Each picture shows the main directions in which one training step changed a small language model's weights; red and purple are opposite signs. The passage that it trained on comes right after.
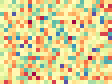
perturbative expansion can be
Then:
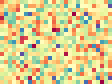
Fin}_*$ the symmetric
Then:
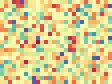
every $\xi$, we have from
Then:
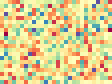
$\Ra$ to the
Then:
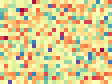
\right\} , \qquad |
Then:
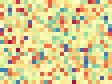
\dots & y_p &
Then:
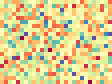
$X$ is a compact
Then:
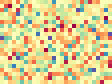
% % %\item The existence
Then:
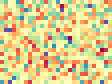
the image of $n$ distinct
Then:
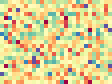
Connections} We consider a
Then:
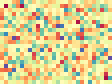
and, for all compact $K
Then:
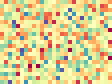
classical theory We note that, in
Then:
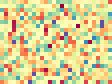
graded quotients, and let
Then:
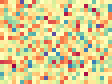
one, we need the following
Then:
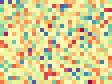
of the model by the initial
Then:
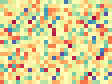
Derivatives of any order
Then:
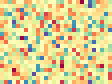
classical regularization of adding
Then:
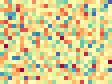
alternative way to estimate coefficients under
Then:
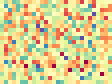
has the form $dx =
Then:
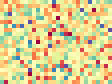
follow the previous proofs, and
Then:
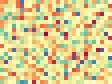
the best of author's
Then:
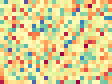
robust optimisation
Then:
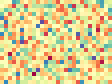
is an orthonormal basis for
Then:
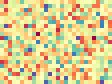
$k^{-\sigma}$, adding
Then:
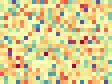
with a minimal presentation. For
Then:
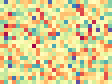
almost split sequences to the existence of
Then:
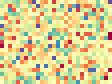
and summing the corresponding inequalities
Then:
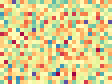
$(k+1)$-dimensional cell
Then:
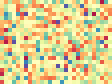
it depends fundamentally on
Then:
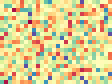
The proof actually showed the
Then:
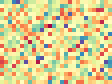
that $\gamma_0$ and
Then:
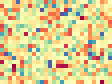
z \Vert)^m}
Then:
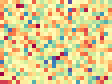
by $n$ in the inner
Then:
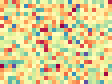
we shall not state explicitly when
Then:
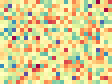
In this subsection, we prove Theorem
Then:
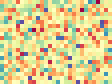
\item $e^{\sin
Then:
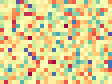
Section 3, we consider the expansion
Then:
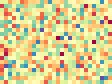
adjacent elements $K^+$
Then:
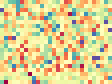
on $\Sigma$. Then for each
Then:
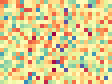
the framework of domain decomposition,
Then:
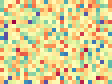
Asymmetric Simple
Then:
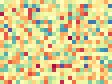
To a great extent, properties
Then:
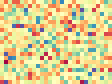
applied independently (in a
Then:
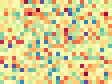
d \text{ under } T
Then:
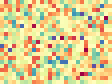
independent of how many zeros are
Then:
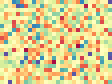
there is a cluster of
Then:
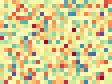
$E^\prime$ defined over
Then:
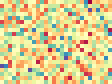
\end{equation} with
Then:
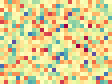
partition forms a base for a rather
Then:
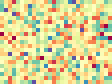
that the map $\d\colon
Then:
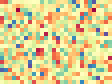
At every step in the
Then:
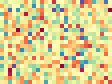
means ``put $dM$
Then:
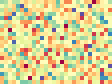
for the other $i$. We
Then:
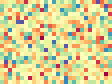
\end{figure} Let
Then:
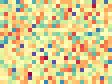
a given almost embedding is almost
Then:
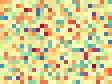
the leapfrog time
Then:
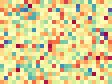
N\log N\over
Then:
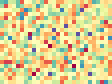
the singular case. The key
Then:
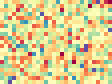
$E$ in time :
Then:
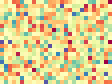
these balls; so for
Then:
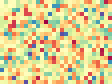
An estimation of these constants for
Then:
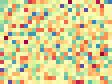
can be considered objects in the category
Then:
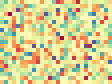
formal statements of the results in
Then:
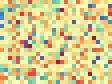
are auxilliary
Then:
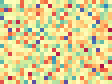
is the $i$th multiplication
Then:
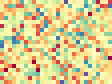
and Theorem 3.2 in the
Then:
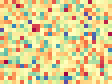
at every vertex $v$ of
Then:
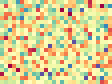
the identity, analogous to those
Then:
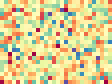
standard Lebesgue measure.
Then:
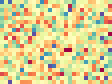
of the atomistic positions
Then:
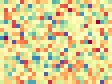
symmetric about $0$, and
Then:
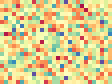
to be efficient and preserve
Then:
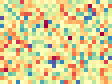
and (14) imply that there
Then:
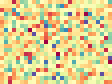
if and only if $n$
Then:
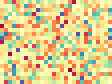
we have $g:A
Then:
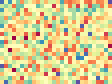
of groups, iterating the
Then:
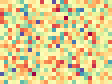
0, and the unit element 1
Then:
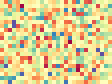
uniform distribution $U$ on
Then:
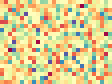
occurs for IMEX
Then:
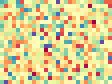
the case of initial data in the
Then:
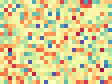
by its Lie derivatives. When the
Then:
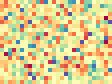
poses great challenges
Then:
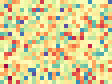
\rangle =0 $ if and
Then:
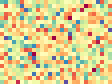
the fold singularity $p
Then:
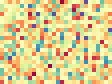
pennies will only make
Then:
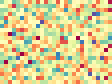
is the largest of the
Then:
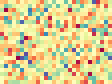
\allco For any graph
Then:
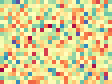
that the new algorithm is able
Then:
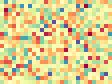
laws. The noun
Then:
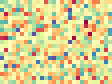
given by the orbifold
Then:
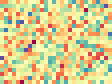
\medskip In particular, the basis
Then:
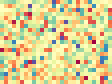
Exponential estimations for
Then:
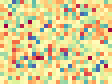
here for completeness.
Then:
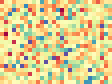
follows that $K$ and
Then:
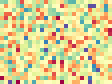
the interior automorphism structure of a
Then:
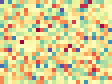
of exponential size. Thus, the
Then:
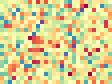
is zero too. A similar
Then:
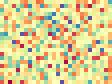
space $\F$ is complete and
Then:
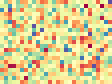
label sequences associated with identically constant
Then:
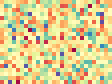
The LFA predicts
